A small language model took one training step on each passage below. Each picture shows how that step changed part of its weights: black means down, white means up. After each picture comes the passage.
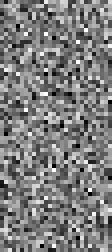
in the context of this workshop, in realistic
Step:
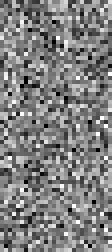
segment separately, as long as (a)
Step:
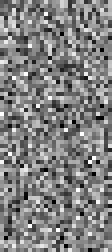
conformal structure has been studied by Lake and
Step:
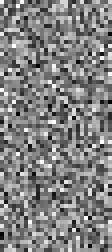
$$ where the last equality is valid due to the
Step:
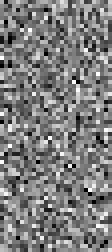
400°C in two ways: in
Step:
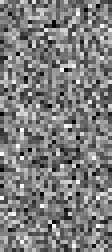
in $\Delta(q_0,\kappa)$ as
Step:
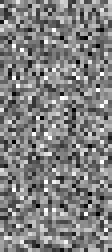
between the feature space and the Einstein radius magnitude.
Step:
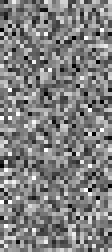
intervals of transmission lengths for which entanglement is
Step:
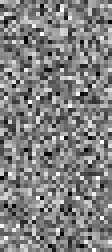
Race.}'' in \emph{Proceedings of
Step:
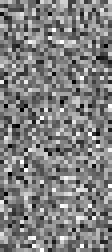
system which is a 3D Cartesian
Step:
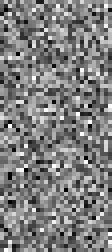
inverse Hawking temperature has a single minimum, and
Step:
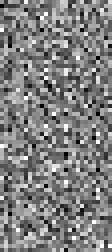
coupled scalar field, focusing on scalar and tensor
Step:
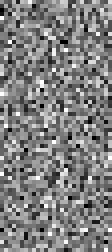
individual record linkage. No formal proofs
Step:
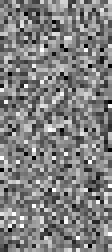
session contains requests with much higher workloads
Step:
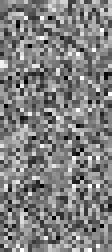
depths and from different sight lines within the
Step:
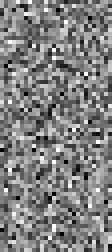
Gaussians, keeping in mind that
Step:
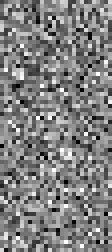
Bohr magneton. From this definition,
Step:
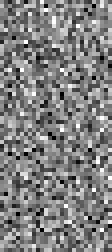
cases the coherence peaks were undetectable.
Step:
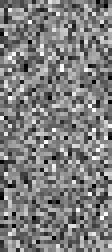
adoption in the IoT, however, is communication
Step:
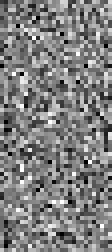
the other hand, an observable $\mu$ called signal
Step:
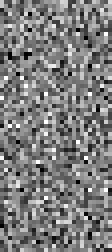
have the information located in proximity to the environment
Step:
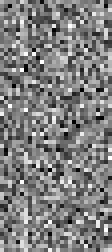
Radial solar wind velocity contours
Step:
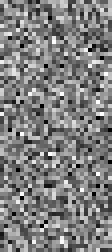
coupling in front of the Ricci scalar.
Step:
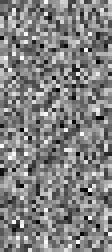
consequence of the nearly equivalent values of crystal
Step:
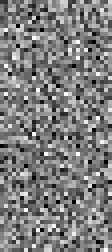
the large deviation theory. However, the necessary conditions are
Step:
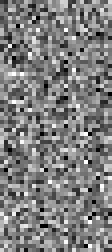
the case of resonant spin-wave excitation by
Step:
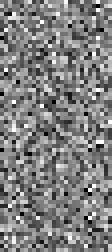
part of the likelihood arises from the
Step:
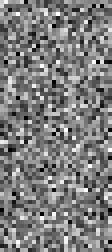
the appearance of two bands: one attributed to
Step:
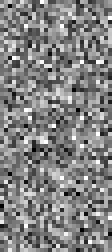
Gibbs sampler solves this problem
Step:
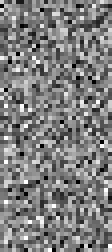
the experiments is included in a code appendix.
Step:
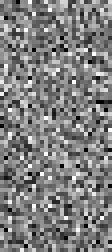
precision over time. It is an essential task for
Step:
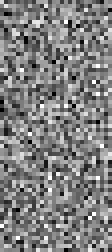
bounce, where the universe transitions from a
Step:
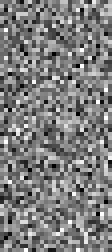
\affiliation{Department of Physics, University of
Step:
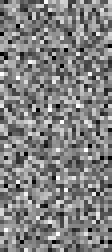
in ref.~\cite{gribovlongshort}.
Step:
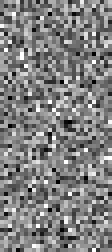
process $U^m$ is $u$. These
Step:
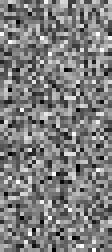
Fermi energy $E_F$ away from the
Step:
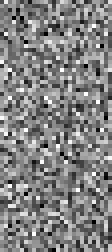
Physics and Technologies.} \\ $^a$
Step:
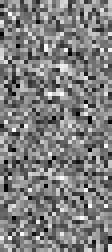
London, United Kingdom
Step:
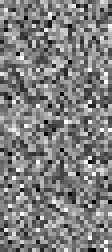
in excess of $10^4$ K
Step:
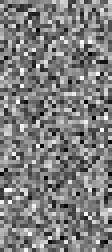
that for inelastic hard-core particles. The
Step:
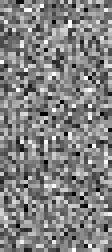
further out on the disk to bend by more than
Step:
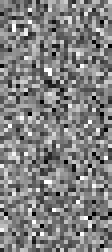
bandwidth \\ \hline $N$&Number of memory
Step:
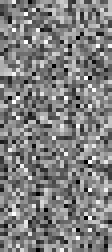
correlations on the scale of the mean level spacing
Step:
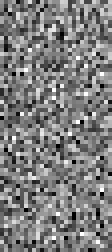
\vec{s}_j \right\rangle,
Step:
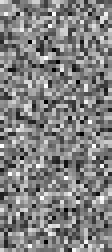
resonance modes (AFMR) coexist,
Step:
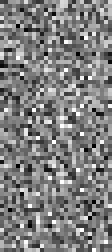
with $x_F<0$ show a small
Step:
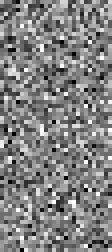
binding energies $E_b$ of PbS
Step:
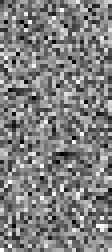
with 4DVar -- a DA scheme that
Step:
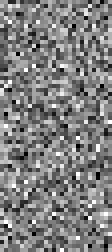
the curator compare with an avatar of a
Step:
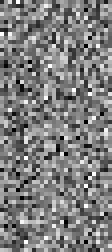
anomalías de forma no
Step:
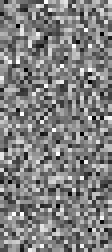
in Sect.~\ref{sec:Imodel}.
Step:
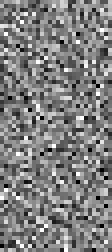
vector field $T$ in our present boundary conditions.
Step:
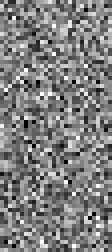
and the $\Lambda_b$ baryon obtained a
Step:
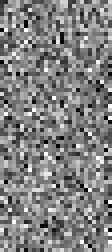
as a memory has been first observed numerically by
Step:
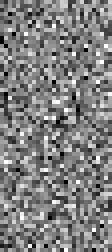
$T$-periodic solution can be averaged to
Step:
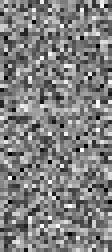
condition, we obtain that \begin{equation}
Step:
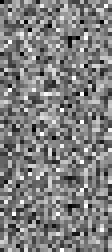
J(\nodInput) \\ \text{subject
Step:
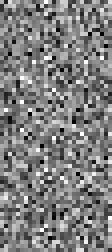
odd parity under inversion in a state of
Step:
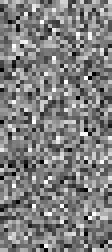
seen in both types of graphs keeping one parameter
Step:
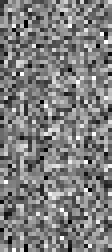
asymmetric scattering terms, (ii) the magnetic field dependence
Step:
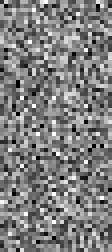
in the vessel at the bottom plate and at
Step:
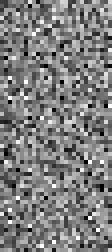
due to the ability to design an interface between
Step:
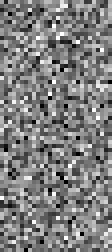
$1600 \sqrt{\beta}$ AU across
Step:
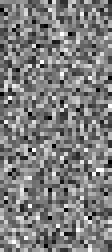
be a test function of $\sigma_{V}$ the
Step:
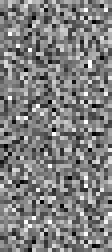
vulnerability was fixed. Vulnerability
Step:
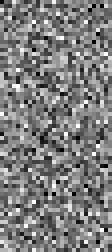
hidden hyperchaotic attractors with
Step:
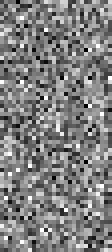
to a potential target detected for the first time or
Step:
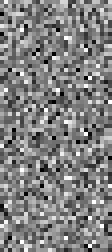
problem by adding either fixed or learnable positional
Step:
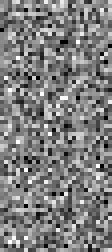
al.* 1984). The spatial distribution of
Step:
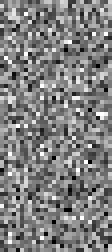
of the three LG galaxies (e.g.
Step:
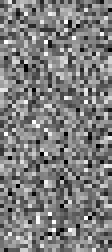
bolometric peak flux into $L$ and the
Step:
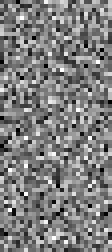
to dilute-acceptor data only
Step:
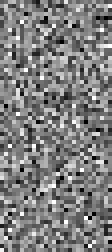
also important for regulating other health outcomes
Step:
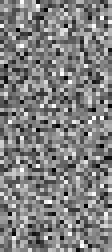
to an imperfect manual positioning at the
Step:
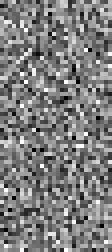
asymptotic region of the $xy$-plane the line
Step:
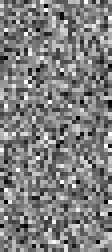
additionally, there is a trade-off between the
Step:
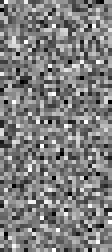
of solving \eqref{opt1} arises
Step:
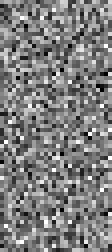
consistent treatment of the UV including the renormalization to
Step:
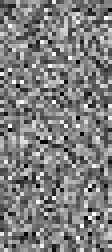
and tied in to the other contributions by the exact split
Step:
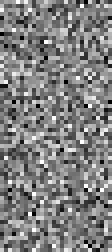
large-scale LLM experiments presents challenges,
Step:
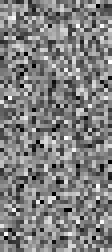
we extracted the connectivity matrix. We applied
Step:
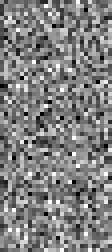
their kind. Chamber (purple)
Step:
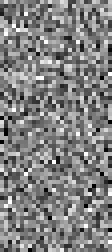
solutions are still limited, recent work has explored potential
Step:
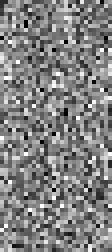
as dimensionality increases. Interestingly, if
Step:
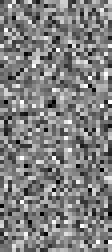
page to its users, and as it can be seen
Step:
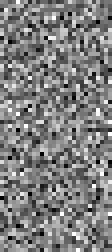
mesa, and its slope has the units flux
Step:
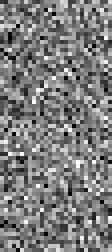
with lattice translation, which results in the following two
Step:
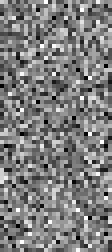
applied to each data point in the subsequent
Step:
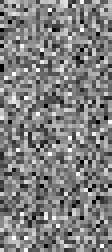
framework of the Standard Model(SM) of particle
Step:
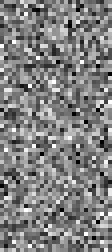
agent has the ball, this algorithm specifies
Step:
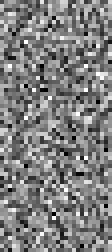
Germany} } \vskip1ex
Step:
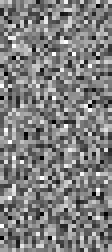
terms of transmit covariance matrices as well as the
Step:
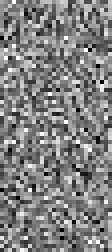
NP contributions to all quantities entering the UT
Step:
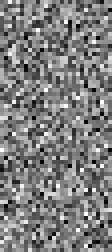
balance between target(s) and reference star
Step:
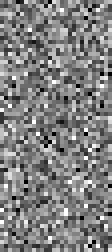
such as the Faraday and Kerr effects
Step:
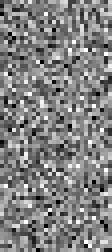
sample and (b) optical setup. (c)
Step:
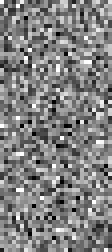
$$N_{\exp}(\Delta HA, \Delta
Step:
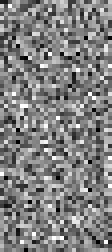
for the Sun cannot be estimated to better than an order
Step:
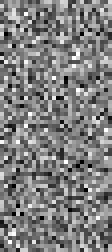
of the quaternionic subspaces
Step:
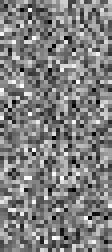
$\nu_{sm}$ are functions of time (of
